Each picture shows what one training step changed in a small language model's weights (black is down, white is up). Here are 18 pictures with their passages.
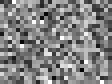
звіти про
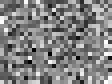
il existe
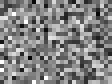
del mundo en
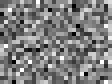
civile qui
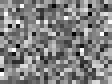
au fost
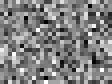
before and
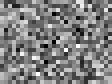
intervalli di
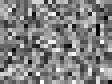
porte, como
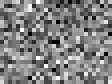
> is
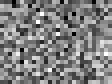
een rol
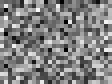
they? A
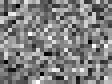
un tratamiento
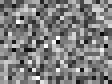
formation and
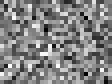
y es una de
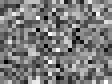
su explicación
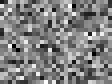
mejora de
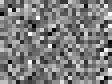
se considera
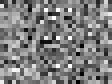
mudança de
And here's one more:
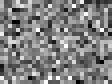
olup, bu
